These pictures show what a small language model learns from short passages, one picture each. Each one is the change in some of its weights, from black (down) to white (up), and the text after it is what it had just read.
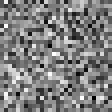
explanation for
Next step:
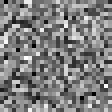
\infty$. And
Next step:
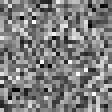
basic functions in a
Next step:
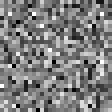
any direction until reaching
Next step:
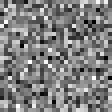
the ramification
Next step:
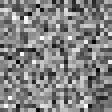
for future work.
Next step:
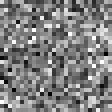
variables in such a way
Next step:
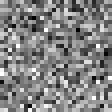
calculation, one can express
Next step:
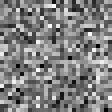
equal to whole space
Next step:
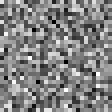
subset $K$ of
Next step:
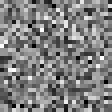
\to X$, which
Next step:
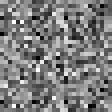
and second order derivatives
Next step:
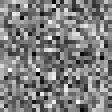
the diagrammatic actions
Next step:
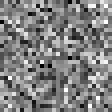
With notation fixed in
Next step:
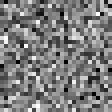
2$. For any
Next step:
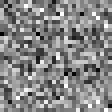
and will simply use the
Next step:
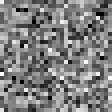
the four cases of the
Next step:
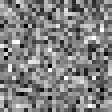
\}$, the corresponding torsion pair
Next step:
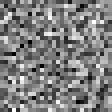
obtained from the action on
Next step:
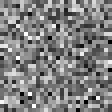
be defined as in
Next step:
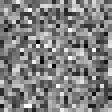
such that the conjugacy
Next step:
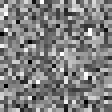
\ $, ainsi on
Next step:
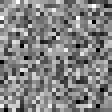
the sheaf ${\rm
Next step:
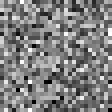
we aim to improve optimization
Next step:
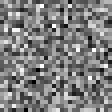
condition (ii) of
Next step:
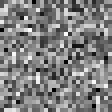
$E$ un
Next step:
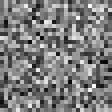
with a fixed nondegenerate symmetric
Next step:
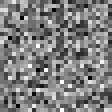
the Jacobi matrix
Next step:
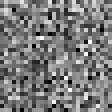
As variations of
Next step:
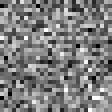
and probabilistic tools
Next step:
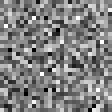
capacity has a natural formulation
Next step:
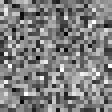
above that there must exist
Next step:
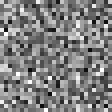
f_{\widehat {\bm
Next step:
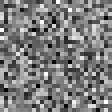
Wayne State
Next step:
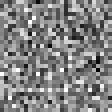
denotes the subvariety
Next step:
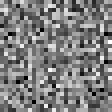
classical negativity
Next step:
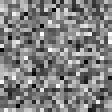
the similar analysis steps as
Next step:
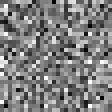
a local sense).
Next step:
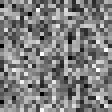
of the non-smooth
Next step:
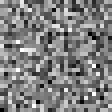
steady state solution of
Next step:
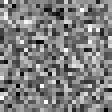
by Pate in
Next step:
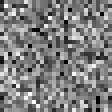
T$ and for every
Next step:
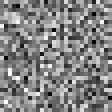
obtain as in Case
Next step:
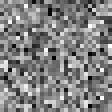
a following one dimensional
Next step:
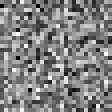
and is also reasonable
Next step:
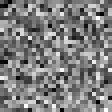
harmonic if, and only
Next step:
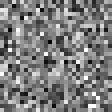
in an IHS with
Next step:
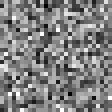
(a) is essential
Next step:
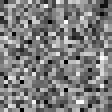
of these isolated points is
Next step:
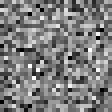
with the integral norm.
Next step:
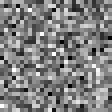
correction of the form
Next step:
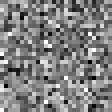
the next page %
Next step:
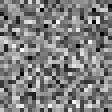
complex domain (or the
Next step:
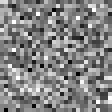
Cauchy problem for the following
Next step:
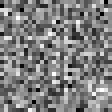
phenomena of strong solutions
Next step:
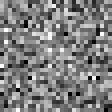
Moreover, any coherent
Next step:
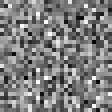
familiar meaning.
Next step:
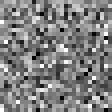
& $\scriptstyle 4\%
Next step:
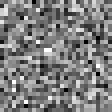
$g$ - equipped
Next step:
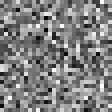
volume au carré
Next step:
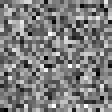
annulus support
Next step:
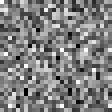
classical methods cannot be applied
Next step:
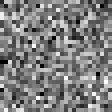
point in space, and
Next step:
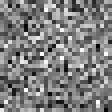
More precisely, in the
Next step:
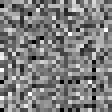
of matroids on
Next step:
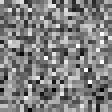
simplicial complex of dimension
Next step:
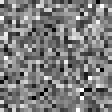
a freeway section on
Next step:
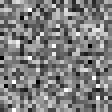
norm of $A$
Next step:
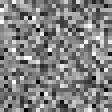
$\rho$ is a
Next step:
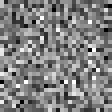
(\partial N\times
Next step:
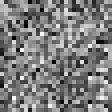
This is why the
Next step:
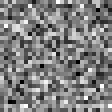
collected data satisfying Assumption
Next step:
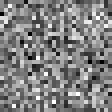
semidefinite Gram
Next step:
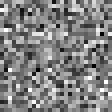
coherent ring. Then
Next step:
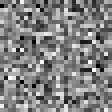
and $S_+$ is
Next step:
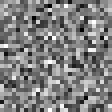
asserted properties.)
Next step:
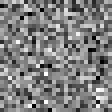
on its class in the
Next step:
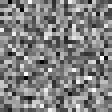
tag after thanking
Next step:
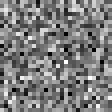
is a ring that is
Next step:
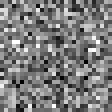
in the terminology of
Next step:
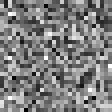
windows, interesting
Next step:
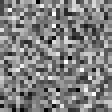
formula requires the computation of
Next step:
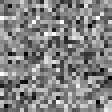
contradiction, thus proving the
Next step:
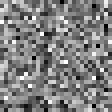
$\lambda $ is an
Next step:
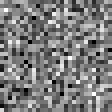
equations of a given
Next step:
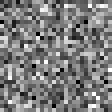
in an appropriately selected
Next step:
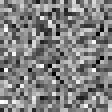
means we are only
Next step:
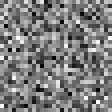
u(\beta \log
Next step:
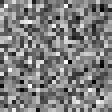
cycle $C$ of
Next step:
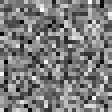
of Fivebrane
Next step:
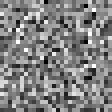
discussions. Much
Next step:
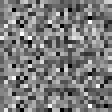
therefore is divisible by
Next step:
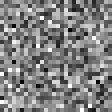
side of the force we
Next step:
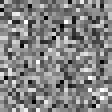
the twisted Hall algebra
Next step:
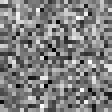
upwind flux at
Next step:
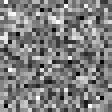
a flowchart for
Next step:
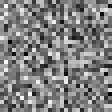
- \alpha}
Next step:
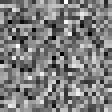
to be obsessed
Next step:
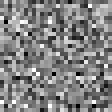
place the reference system,
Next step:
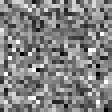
second term, we have
